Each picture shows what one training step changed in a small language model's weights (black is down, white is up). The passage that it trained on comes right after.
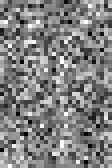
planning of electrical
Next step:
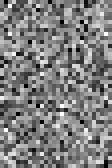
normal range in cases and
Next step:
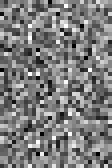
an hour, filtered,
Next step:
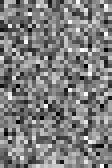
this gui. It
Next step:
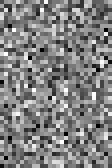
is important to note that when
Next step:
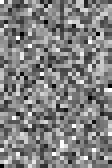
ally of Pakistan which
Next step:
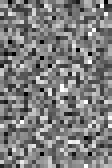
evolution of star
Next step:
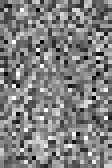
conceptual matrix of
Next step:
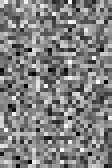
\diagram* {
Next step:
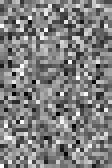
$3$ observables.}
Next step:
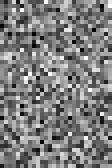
Centers as follows:
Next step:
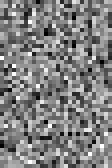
harvest per plant was
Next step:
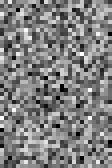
type of action research
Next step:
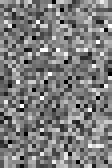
o'z ichida yana
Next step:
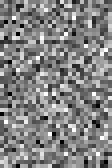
how the theorem can be
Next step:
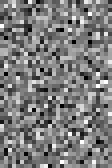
influenciaram o
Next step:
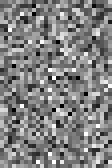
— главное
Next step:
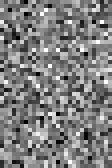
tuz kristallari
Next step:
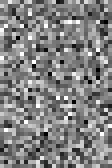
eliciting information for this study
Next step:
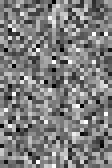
сотнями тысяч
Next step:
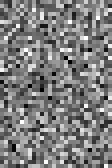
determinations. This communication
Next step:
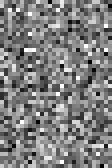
slice. The training
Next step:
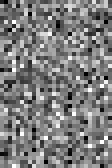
sodium phosphate
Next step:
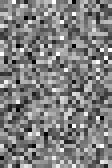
Waste Events
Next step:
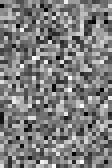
a decay phase until
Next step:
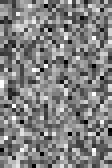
that each observation can go only
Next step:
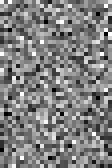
need to set explicitly the
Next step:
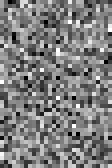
and consultancies. The
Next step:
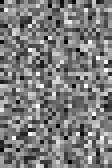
un salariu bun,
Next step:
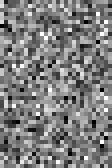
emphasizes that part of
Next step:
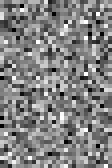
of France and the
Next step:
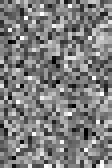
3D metric results for
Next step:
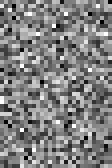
and the attitude to this
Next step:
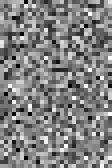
of the type considered in
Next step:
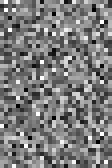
No Is famine
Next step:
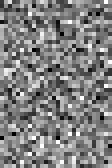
student engagement and enable
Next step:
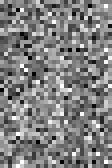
different criteria used to generate
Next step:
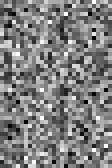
both forward and backward
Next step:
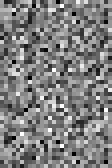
production [7]. It is also
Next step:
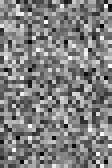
no son expulsados
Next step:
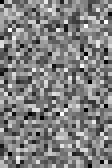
while NASH is rare.
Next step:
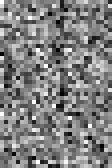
their public listing and use the
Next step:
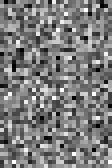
Piqua, OH
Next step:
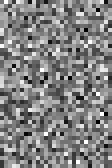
from urban and rural
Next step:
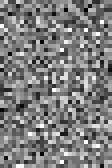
Lazzari, M.;
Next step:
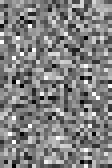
и включает в
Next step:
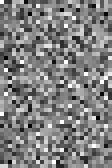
considering the non-linear
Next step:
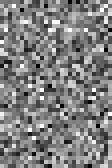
condensation, and
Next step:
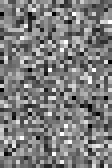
no Brasil. São
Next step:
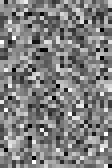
method ¹² ±
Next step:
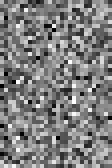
вложен в нее.
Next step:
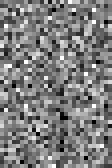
are not conserved because of
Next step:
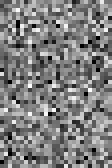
by newer, fitter
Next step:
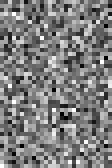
standard number ratio of the
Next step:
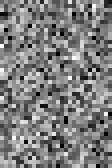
continues its development in
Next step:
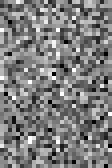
$\mathcal{A} =
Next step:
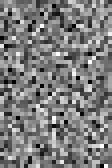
evolution. In addition to the
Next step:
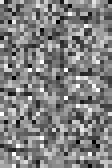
suggesting the
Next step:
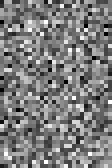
risque chez les
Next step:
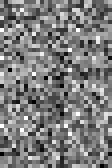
to timing analysis, the
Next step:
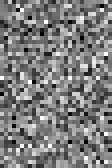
plum samples.
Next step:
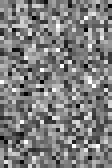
Santa Cruz
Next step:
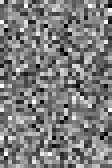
map out the intensity of the
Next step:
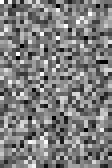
production and assembly of
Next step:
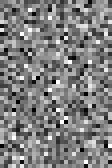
бизнеса и
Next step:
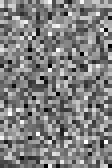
learning analytics research. The
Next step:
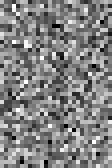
about{ three} magnitudes
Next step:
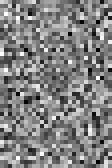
width and repetition
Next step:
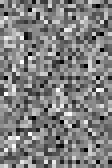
Data Exploration
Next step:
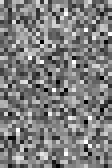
the Additional file
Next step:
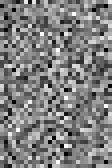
2020, with a median
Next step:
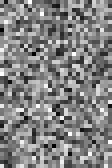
and affects almost only
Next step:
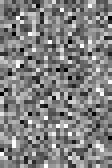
interpret experimental
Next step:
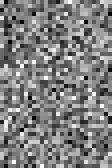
these recent relations,
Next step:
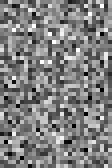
Violence the resident
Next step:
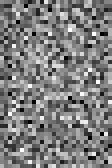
NG conducted the
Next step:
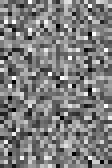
Rizzoli, New
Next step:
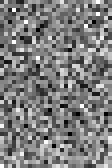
torsion scalar,
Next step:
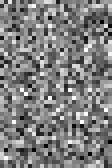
null coordinates in
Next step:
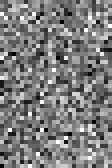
bilimda: Bilim
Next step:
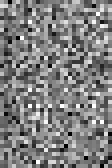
implement the Charter as well
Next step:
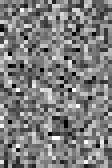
його структура
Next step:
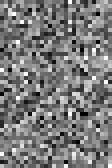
morar com mais
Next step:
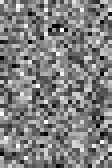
model directly, using our
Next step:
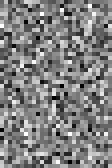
transition to the
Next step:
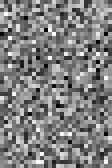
method. Antimicrobial
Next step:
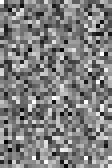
in MI group. In the present
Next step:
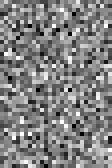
$\ell_2$ integration
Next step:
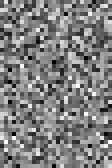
backgrounds as well as
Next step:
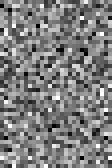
lifestyle and
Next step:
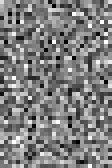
at the Navoi State
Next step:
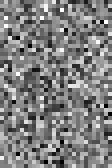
effect should saturate and
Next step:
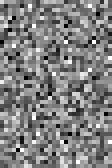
a preponderance of studies
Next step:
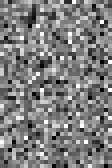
Iran, Stored product
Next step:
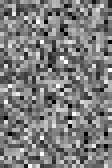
air atmosphere are
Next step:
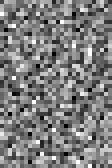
pregrado, como ha
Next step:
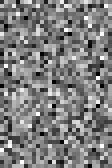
models can be made to be
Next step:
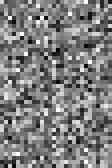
istalgan vaqtda
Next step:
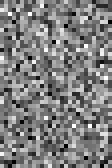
in the ongoing
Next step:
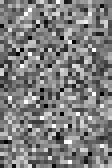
retrievals DAG
